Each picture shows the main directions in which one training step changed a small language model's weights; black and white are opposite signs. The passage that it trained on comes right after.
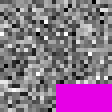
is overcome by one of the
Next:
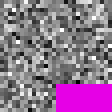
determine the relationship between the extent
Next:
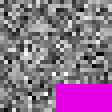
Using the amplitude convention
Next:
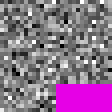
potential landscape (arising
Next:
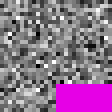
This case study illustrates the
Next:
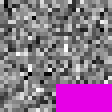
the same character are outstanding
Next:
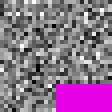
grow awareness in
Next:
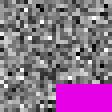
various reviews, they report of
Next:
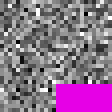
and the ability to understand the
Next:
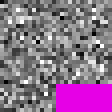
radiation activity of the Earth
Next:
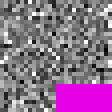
\rightarrow 0$ for $z
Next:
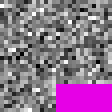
SANS analyses on
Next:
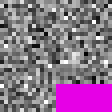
part, and casting part. The
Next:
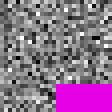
and periodic boundary conditions. In
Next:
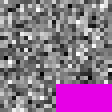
transforms (FFTs)
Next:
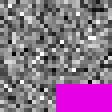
groundwork for future studies
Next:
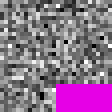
The authors declare that they
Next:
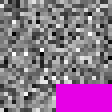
This implies there was no relationship
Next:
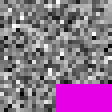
most likely culprit for a
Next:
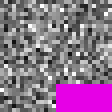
resolution. Data coverage is
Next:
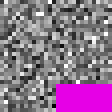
mg) was dissolved in
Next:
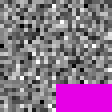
to discuss scalability and replicability
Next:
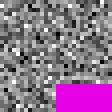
than in his branches,
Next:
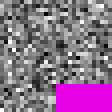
particles. As such the final state
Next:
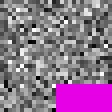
spin-correlation of the
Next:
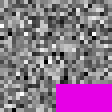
our designs of three core
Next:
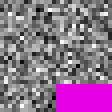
the very large market for
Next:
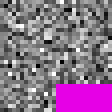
of tungsten with a size of
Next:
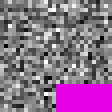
South Omo Zone in
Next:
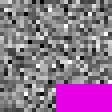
Conceptually, the research dataset
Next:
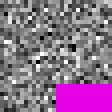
15th and ending on
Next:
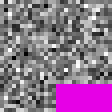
rule as it focused mainly on
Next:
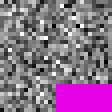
expose the risks of
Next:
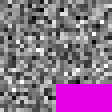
control subjects ZQ and
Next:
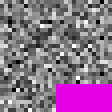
certain how many died in the
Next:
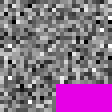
on the Hamiltonian as
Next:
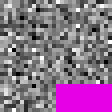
Geodetic latitude
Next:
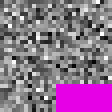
learning in a local language can
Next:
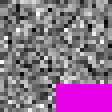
indicating the presence of fast
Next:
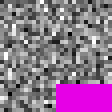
lattices and chemical
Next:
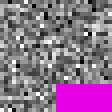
1. Create a graph such
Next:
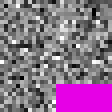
vector search and generation components
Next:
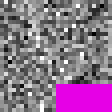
much more significant improvement on the
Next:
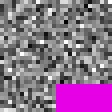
with an underfilled entrance
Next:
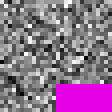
the $\hat{z}$ axis
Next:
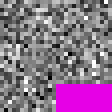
the tracking process.
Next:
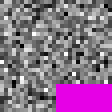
variables is preserved. With
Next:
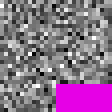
advanced text-image
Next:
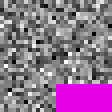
Figure 7f. Accordingly,
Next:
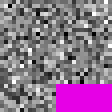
and detection process. Thus our
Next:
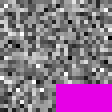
Then we say that T has
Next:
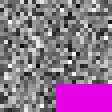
cancer among children of
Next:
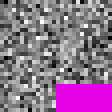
of HHG spectra, first the
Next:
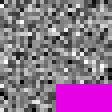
\AA\ lines give
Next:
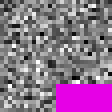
Chandra} data, we have
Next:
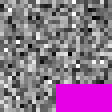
developed. It should include the
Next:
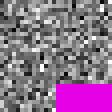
cracks, validated by
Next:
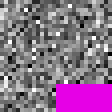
[8]. The new educational
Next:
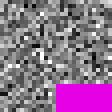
82 earthquakes were
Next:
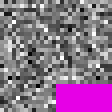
that they don't need to
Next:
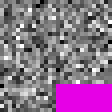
creates more paramagnetic
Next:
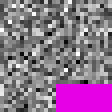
10%). The table also represents
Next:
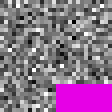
wavelet filter shown as
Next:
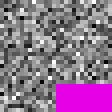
above, high pressure, large
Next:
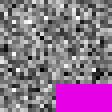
in conjunction with a
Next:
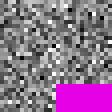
to be highly demanding,
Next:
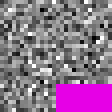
rates are well known. However,
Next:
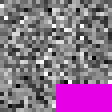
the first Romanian school
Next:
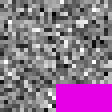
case of major roads,
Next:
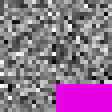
the non-decreasing
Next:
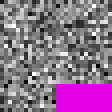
Development Kit [3], and
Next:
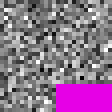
minutes for most coated
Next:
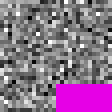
(CVF) Foundation
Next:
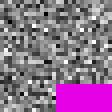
partial derivative with respect to
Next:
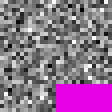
learners move in and out
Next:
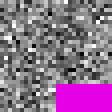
(e.g. Dai et
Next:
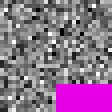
makes computational support for
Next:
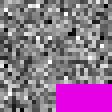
and in particular Emotion
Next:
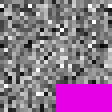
red solid, blue
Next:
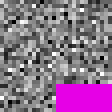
Manjrekar, P.
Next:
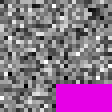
creating a protective layer on the
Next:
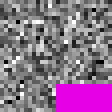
expressed as unitarized
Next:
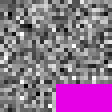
the mentioned dataset,
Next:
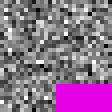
integration services, log analysis
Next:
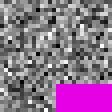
the present case, on the other
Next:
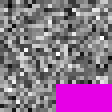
performance of the employee improved.
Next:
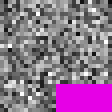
and phase correction constitute the
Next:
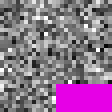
energy sources are introduced to reduce
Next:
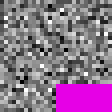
phrases at the start of a
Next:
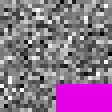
processing speed [35].
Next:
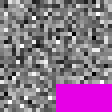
managers the opportunity
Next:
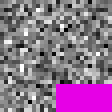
each country as well as relevant
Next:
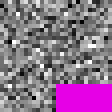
IT center for science
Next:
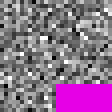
corresponding to each particle, and
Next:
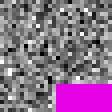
time-direction selection
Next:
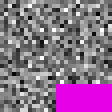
on user experience and
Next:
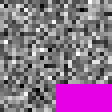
CPD is heated by the
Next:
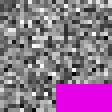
median. This step is
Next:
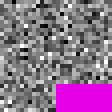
whose country of origin
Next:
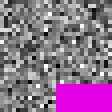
shock heating compared to other
